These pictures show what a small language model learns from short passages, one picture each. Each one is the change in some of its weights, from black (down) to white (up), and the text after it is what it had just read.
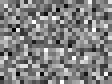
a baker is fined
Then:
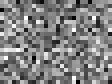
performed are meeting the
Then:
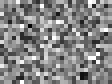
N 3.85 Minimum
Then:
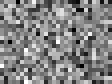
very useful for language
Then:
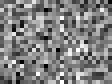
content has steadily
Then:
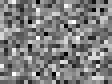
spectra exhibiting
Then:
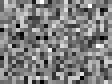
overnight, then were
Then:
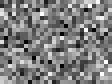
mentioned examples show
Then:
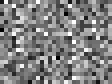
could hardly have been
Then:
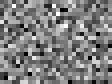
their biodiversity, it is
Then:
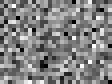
are the relevance of
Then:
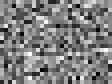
was initially available as to the
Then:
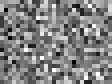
In this study an attempt
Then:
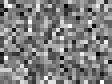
the twiddle
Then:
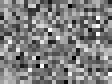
rolling out on a
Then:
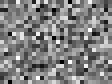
behavioral intentions
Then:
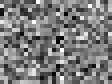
Some reviews were studied
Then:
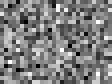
manually adjusted.
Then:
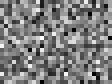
informal context, with people
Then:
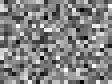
Protein Source:
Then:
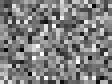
piano score is not
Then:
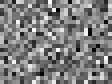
functioning process, but the effects
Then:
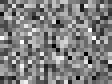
to the fragment's
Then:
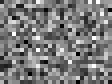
were also conducted. The study
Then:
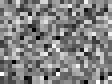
hypotheses Figure 1
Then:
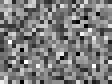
different response. An
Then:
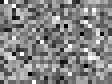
would be much longer as
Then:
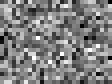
intensity threshold and
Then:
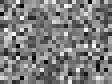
has to be disposed in the
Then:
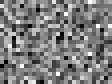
comes from the wealth and
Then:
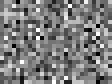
with specific epistemic
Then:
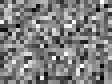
patient's motivation to
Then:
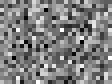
advancing the state's
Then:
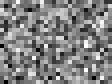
buccal mucosa
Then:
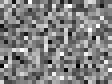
the clear water (and over
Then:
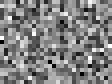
experience of common mental
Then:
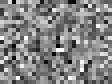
parameters of the constant part of
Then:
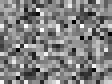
software HFSS.
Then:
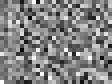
to choose mediation
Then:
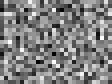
docx Explanation
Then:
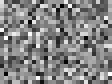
and humid regions,
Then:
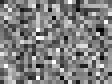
first molar were present.
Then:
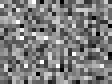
that $$(u, v
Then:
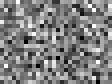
In section III, we present
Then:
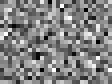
European Commission
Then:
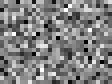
dispersed knowledge is the
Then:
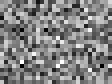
an additional choice for
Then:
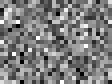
how to build yours.
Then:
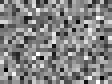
Convective time scale that
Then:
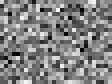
it was decided to
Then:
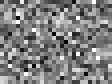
become approximately
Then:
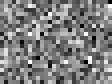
colored cell represents
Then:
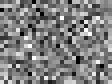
or pears are not
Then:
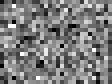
it breaks, number
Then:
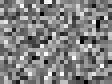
b \in I_{\in
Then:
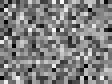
‘water’ which
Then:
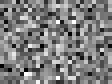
observed from the ANOVA
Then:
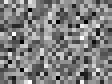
which will enable individuals to
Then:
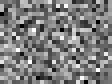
that the latent distribution
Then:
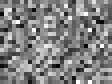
only legislative support but
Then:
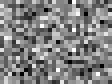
international financial system
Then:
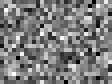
Geremia P,
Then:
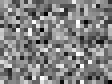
a full classification of
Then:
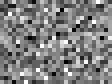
circumvent this,
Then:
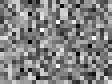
before surgery.
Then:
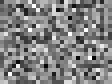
In addition, significant correlation
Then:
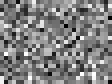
Summary of Models Table
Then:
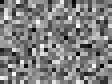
use a particular product.
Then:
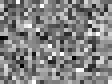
refer to Figure 1 for an
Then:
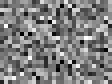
and Cu; and in
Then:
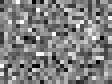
Provide a consistent open
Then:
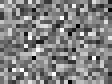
appropriate algorithm) -
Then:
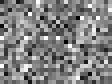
Alternative methods of evaluation
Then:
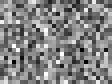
solver for the exploration
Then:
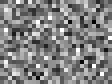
intensive) contacts
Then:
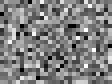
it is urgent to
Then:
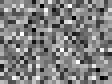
are a notable feature for
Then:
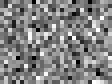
Community Approach to
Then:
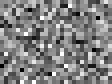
male but fused on
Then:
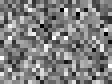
upgraded with many more
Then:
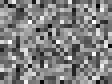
Banaras Hodges
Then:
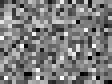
change in the design of the same
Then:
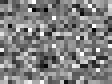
In the relevant literature
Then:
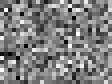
is something around
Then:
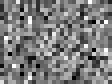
Low TABLE
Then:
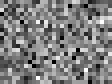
improve accuracy by applying
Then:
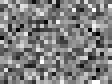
Force Joint Project
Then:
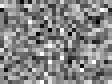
personal collection) UMS
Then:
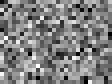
found to be more effective than
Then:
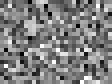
specimen. Figure 5
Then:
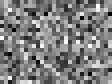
a cubic. The
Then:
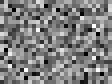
Accordingly, until
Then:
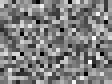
matching procedures.
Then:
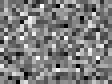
they got a cat,
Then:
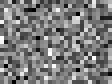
greater than 100% by
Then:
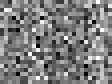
study, we also wanted
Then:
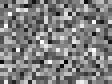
challenges linguists to
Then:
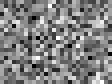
predictors of resilience
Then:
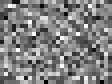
called passive,
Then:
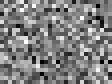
they can better meet the
